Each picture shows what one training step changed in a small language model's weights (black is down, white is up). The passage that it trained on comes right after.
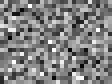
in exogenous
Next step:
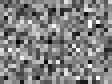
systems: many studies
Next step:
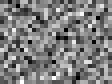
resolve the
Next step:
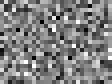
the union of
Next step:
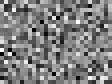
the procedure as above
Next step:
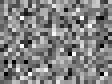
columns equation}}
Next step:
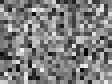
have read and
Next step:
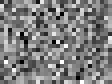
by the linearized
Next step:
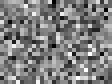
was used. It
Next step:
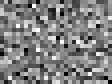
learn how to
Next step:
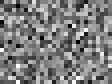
temperature. The
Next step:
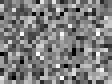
by sharing attention
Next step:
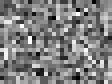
article method was
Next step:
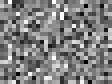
modal noise in
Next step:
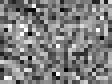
project team and
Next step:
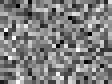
control and study the
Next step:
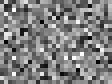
the stars.}
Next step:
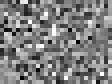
foregrounds a
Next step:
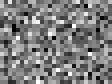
} -\delta
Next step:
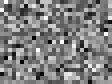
it is a field
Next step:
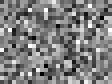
ones inferred from
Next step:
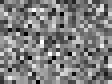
have tried,
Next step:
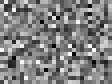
the colour was
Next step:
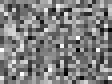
their large–scale
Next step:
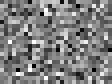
function $R$
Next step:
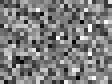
models based on the
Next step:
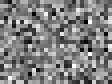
collected from the same
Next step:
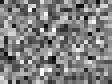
low energy values.
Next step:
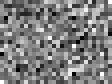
inputs. The
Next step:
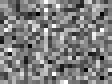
parties such as
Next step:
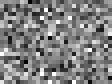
to consented
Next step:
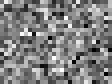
a house
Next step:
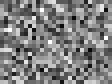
show that a
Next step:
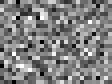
whereas 39%
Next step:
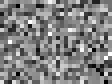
15 visited the
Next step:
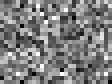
academic year
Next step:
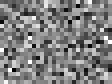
Engaging in
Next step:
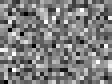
defined in Fig.
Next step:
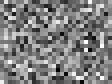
that breaks up
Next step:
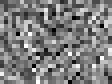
utilized by
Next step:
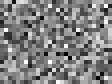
a lattice representation for
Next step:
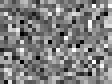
disorder parameter
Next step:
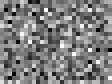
to be applied
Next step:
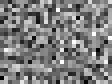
important for participant
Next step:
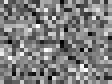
an innovative
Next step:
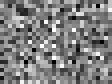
Learning and
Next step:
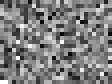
transactional effects
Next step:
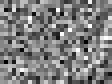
from the fact that
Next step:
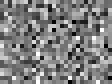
points made by
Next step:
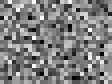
of articles
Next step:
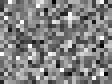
and treating
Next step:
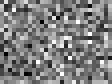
the accuracy of the
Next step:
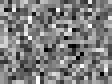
from the central cavity
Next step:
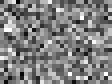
corresponds to a
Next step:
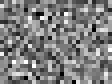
for sites of
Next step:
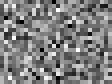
the transceiver
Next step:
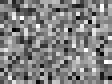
Institute for
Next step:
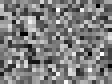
because of the potential
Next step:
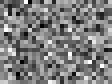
values and a
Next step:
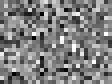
solution are given in
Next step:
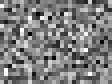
for thin
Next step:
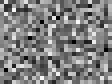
the total simulation
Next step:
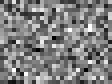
can be evaluated
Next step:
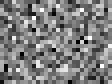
take \bea
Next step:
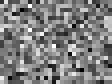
in group L,
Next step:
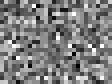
fractionating column was
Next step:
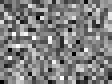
out of it and
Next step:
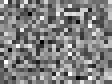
field theories
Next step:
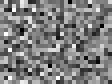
of the order of
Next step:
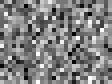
each other by
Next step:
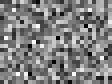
reports from the
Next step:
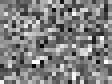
computers are
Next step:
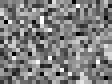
1. Intensity
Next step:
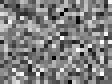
network, but our
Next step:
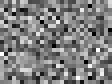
with the structure at
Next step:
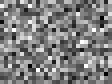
powder and
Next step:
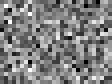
first order terms in
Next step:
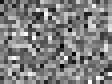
attributes of
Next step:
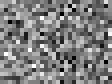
we also have to
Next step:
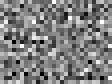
has to be available
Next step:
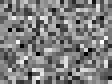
between $i$
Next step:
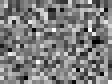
presented paves the
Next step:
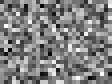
we note that the
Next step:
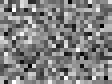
of the Hamiltonian
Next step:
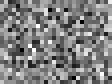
well and heated
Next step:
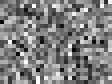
procedure, which is
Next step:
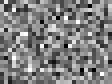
the relatively high
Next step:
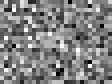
of the bend
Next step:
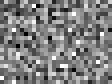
fraction of its
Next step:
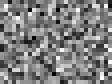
quantities (like
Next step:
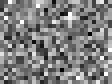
be treated
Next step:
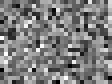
managing your
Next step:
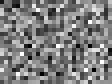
able to receive
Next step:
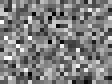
from a transmission
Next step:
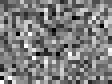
utilized as the
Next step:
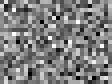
the Jeans
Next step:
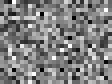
theoretically, the
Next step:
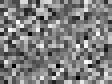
patients in the
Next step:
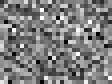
respectively). The second
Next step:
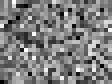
viable and to
